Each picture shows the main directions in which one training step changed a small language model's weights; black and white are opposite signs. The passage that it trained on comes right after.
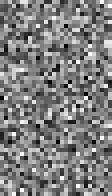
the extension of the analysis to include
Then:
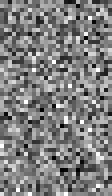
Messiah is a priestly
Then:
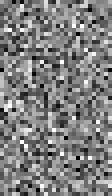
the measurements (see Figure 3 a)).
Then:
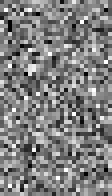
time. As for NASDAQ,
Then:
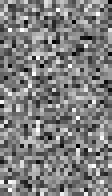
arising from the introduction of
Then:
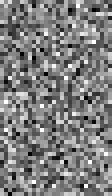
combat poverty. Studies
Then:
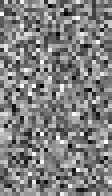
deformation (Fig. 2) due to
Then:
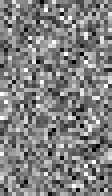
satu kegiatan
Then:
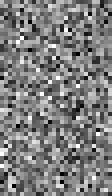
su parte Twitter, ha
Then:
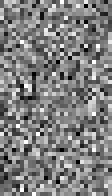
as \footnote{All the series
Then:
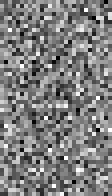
can also be expressed in partition
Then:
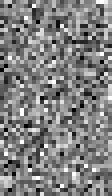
cooling technology introduction for
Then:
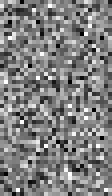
about why workers join
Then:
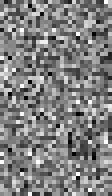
various injection scenarios from the
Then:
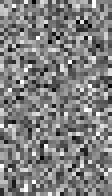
wavefunctions are of the form
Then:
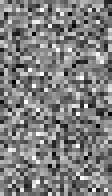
based on user requirements while filling
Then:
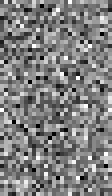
to natural sciences, which are,
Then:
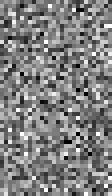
of the tags within detection range
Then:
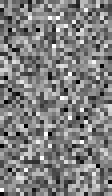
ana konusunu
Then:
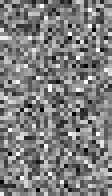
relationship between the users’ political
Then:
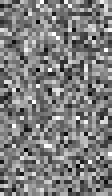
cholesterol in the
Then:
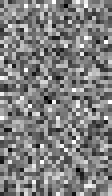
Rio de Janeiro -
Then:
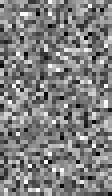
enfrentar o colapso
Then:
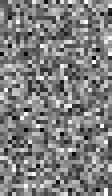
two dips in the transmission around
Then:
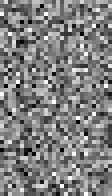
of group V species, the growth is
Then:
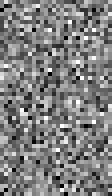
reach this time scale, then a
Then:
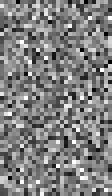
Dipartimento di
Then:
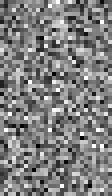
change and resource depletion, there
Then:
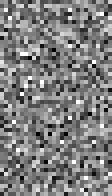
sources, ($H-K_s <
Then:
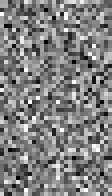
se tiene una población
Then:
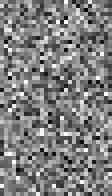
general. The infection lengths
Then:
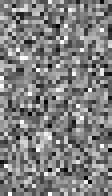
region that connects the inductor to
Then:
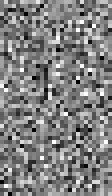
of the systems to be studied,
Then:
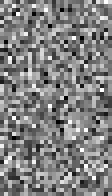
JJ array with a random distribution of
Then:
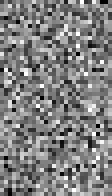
parametrizations \begin{align}
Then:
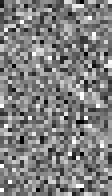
تصویر است که
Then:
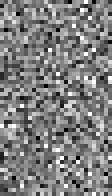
the large mass of gas entering, into
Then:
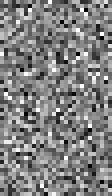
unknown source that has 0%
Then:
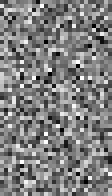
of the feature extraction, this experiment will
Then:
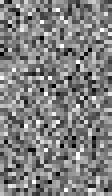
the best performance on all three datasets.
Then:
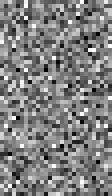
en los estudiantes que se
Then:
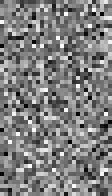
to be incompatible with a high
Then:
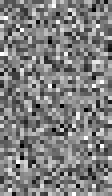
remains limited. Even after
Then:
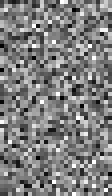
to the results reported within this paper.}
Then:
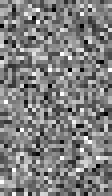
roots (S1 to S5)
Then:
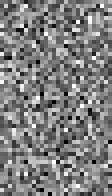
reference? In this example, a single
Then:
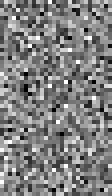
the EMRI limit and may yield
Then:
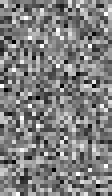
estimated values of the longitudinal
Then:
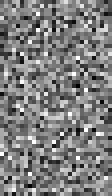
and the backflow spin current of Eq.
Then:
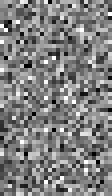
as proposições resultantes terão
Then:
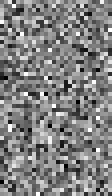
the agricultural potential of
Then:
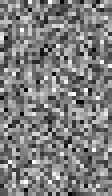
после принятия
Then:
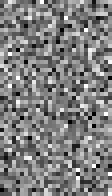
GOSSS stars with the
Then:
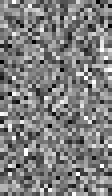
Life and the Opinions of
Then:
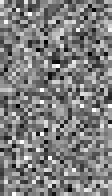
hislatlar bilan bir qatorda
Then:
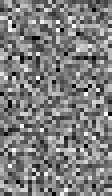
reduced. We also find that the features of
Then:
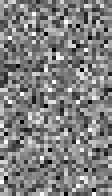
and substance use, indicating
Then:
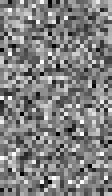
centers of this region. The
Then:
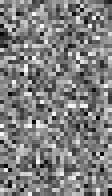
and robotics from the last
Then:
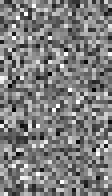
An N-set L is called a
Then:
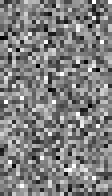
sabab bo'lmokda.
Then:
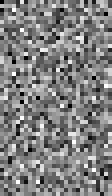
Converter \end{itemize}}
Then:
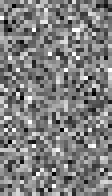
acceleration, but the system is not in
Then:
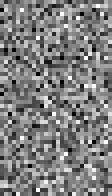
be obtained with a smooth curve
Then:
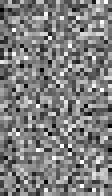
etc. -- and momentum
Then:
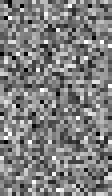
scientist. It's different for different
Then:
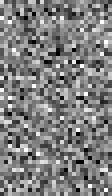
examples relevant to nuclear physics.
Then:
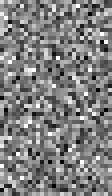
normalized use‑case
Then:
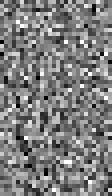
learner control yields only modest
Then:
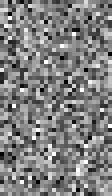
the wave-number range $0 <
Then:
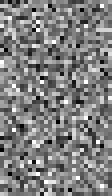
for Mathematical Sciences,
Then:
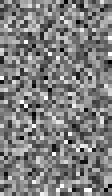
boundary conditions as $R\rightarrow
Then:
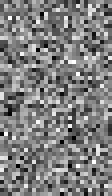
above has been recovered.
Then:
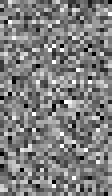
would remain very similar. In order to
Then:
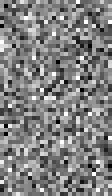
as the two pairs of plates approach
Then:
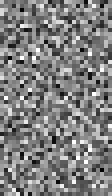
sample but we will use the specific experimental parameters
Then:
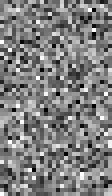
given by \begin{equation}
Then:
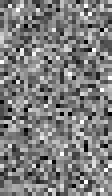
his journal entries and
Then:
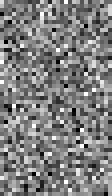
highlighting its usage in
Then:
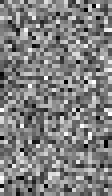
the one spatial dimensional system closely related
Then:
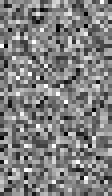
Access (MEM), Write
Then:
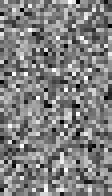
axloq” asaridan hamda
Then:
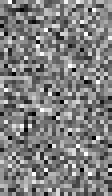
presented in the form, that is traditional
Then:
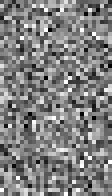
за допомогою таких
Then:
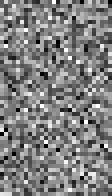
bo'ylab siljib
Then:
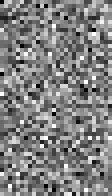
Union’s Horizon 2020 research
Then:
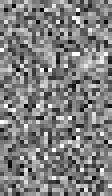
el momento de la cosecha.
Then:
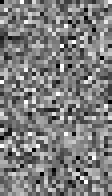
are related to each other and go hand in
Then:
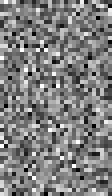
Moreover, connecting BDD
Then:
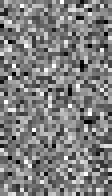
de doelstellingen; - 3
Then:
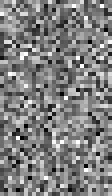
Learning* (UDL)
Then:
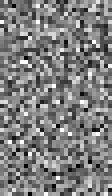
The filtrate was boiled with
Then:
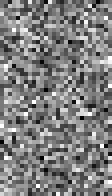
(3) в первом
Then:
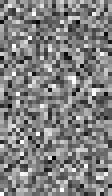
având în vedere
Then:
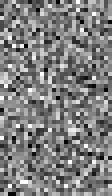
distances and orientations for materials
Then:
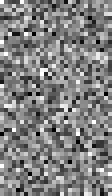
thinking; specialized computer
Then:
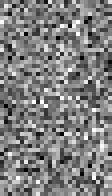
the least important factors. As far as
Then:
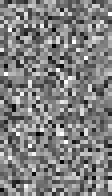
Table 8 shows the different scenario for
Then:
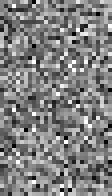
that for a conventional problem, students must
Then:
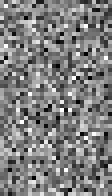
invariant, and that for a
